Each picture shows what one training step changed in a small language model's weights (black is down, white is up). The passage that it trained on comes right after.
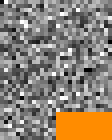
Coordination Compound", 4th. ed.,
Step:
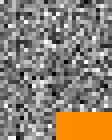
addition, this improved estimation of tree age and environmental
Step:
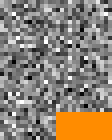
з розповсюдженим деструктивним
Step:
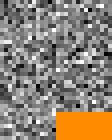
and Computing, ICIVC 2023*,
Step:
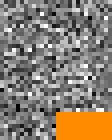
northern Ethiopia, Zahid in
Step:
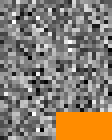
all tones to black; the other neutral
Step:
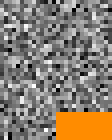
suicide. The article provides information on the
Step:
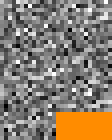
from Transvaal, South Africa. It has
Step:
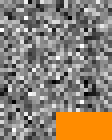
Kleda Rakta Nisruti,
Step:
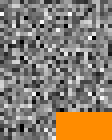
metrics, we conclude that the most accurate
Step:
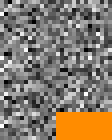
to a maximum of 10 hours, with a standard
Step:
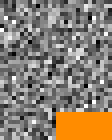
Uzbekistan consist of 122 species belonging to 6
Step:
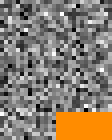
культури, яка часто знецінює
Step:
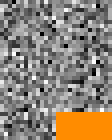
DELOVENZO and A. C.
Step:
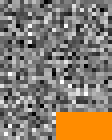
strain and failure mode, i.e.
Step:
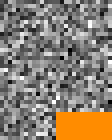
value axes of the curriculum reform for general
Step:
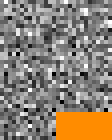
PCOS, Metabolic Syndrome,
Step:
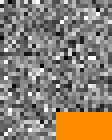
Bugungi kunga qadar
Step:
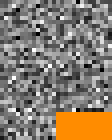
done from the perspective of secondary school teachers and administrators
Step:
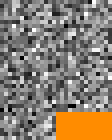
product defects in the company. In this study the method
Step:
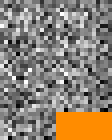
pengukuran berulang. Alat Dan
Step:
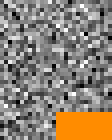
mashinasozlik instituti Annotatsiya:
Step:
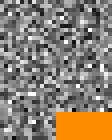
Possible Nets Drift nets
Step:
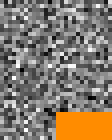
Xiaoling, "Digital divide among B40
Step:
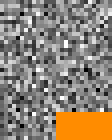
Pissenlit) and 2 are
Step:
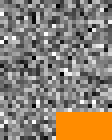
conflict of interest All authors declare that they do
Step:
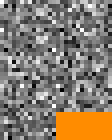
cartographic techniques. Concentration ratio, impact
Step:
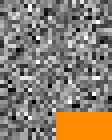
against pathogens, UV light, and
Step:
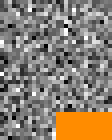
Bosh prokuraturasi iqtisodiy jinoyatlarga
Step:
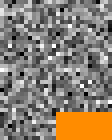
Gujranwala. Materials and
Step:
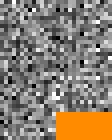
maintaining the overall network structure. Suitable for
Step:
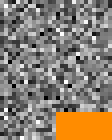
dasar. Dengan penekanan pada
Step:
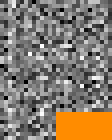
qui nécessitait de repenser le
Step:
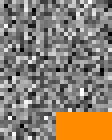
seabed lithologic pattern and landforms
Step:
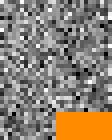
the intellect / E.K.
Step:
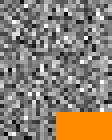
had a median age of 40 (27-73 years),
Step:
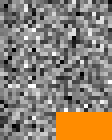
were higher on unweeded plots than in
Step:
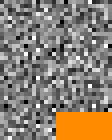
Türkiye'den ve
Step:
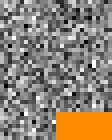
of EOP and SAMG, item 5) and
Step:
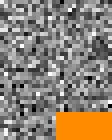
for their livelihoods. According to a recent
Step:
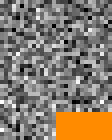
al. investigated chemotherapy with or without
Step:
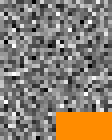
Esta intervenção é utilizada para tratamento de
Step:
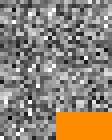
dizaynlarini ishlab chiqishda 3D
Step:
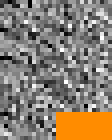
these stimulants produce certain physiological effects in
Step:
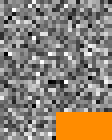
to be lame in understanding what the concepts of
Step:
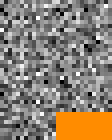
briefly discuss the findings of both the academic literature
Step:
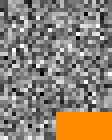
Tools and Techniques for Determining the
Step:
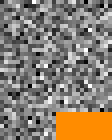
collectées auprès des enfants
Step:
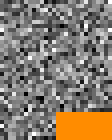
humana, bem como sua evolução e desenvolvimento
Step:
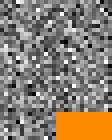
tushuntirib berish, ularda
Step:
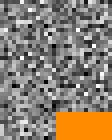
are generated randomly to be either +1 or -1
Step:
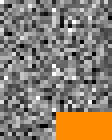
No debiese haber dudas de que
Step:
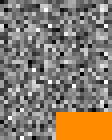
a good heart and she wants to make others
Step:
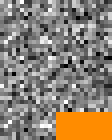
∞ / SRUKFH
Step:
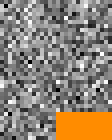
muertas Igualmente, se
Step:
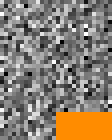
State of Mexico, Decree No.
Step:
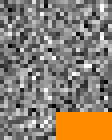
розв'язання окреслених
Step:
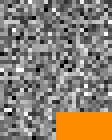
de los países de la zona euro:
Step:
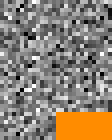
e administrativa aos Ministérios Públicos
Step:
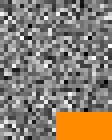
g'oyaning keng miqyosda
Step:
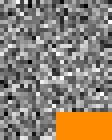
Aufbereitung der Kartierung in Form
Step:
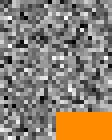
levels were exceeded for potato and carrots
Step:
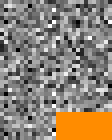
5 lat i jest koordynowany
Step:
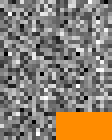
the results of the HTGWPS variants based
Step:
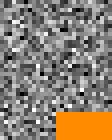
and SM developed the AS4D model. 763
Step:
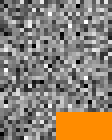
tush ko'rishlar, uyquni
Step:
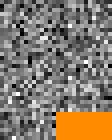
pricing model, or ownership. In the
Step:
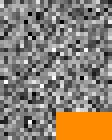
de tempo para as publicações foi de 2017 a 2021
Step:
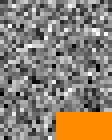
been made to characterise triplets directly
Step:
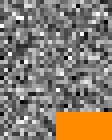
право зарубежных стран»
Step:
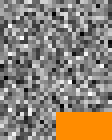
Austausch zwischen diesen beiden
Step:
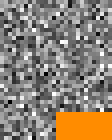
and Stela Plămădeală,
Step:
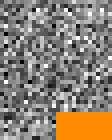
com propriedades serotoninérgicas ou
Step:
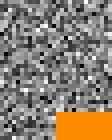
PAL in students from public universities in the
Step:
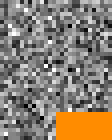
AI is still inferior to human general
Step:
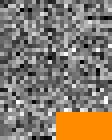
disability, their right to education and rehabilitation
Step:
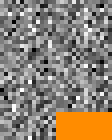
nakapagbibigay ng global
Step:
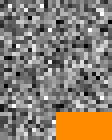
and vascular changes creates an unfavorable
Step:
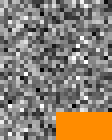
шунингдек, кейингисида
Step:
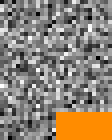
used (mg./c. c. of
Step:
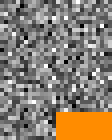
writings, which gave Bangalore and
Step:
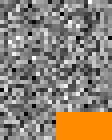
took a bold step further in the Education Act
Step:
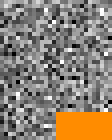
diperlukan adanya model-model
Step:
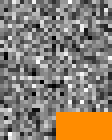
ta’rifi berilgan, komplayens
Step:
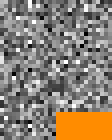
utilizado mais fortemente em 1993, por
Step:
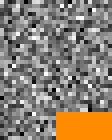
< 0.3$, the correlation is weak and
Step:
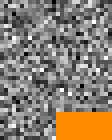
Example of a testimonial of a chemist
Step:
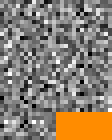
n is even then $k = n/2$ and
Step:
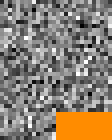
ve al-Ijtima'iyah bi
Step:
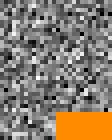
of pure strong hydrochloric acid and 100
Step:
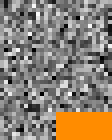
time of birth was collected. Vaginal
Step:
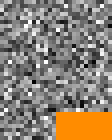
elements and TidalCycles functions to employ in
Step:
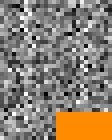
степеней, которые должны
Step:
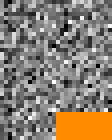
of data collection used was questionnaires, which, consisted
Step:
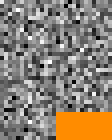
Tahap Perkembangan Ilmu Tahap
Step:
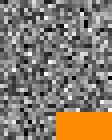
and in astrobiology. He is now
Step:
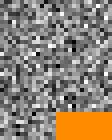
internal and structural parameters [5], [6]. In addition
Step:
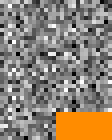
рабочих групп и стратегических
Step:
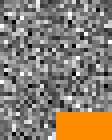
Indonesia menurut pasal 7
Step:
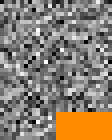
derrumbe de la UE 1103
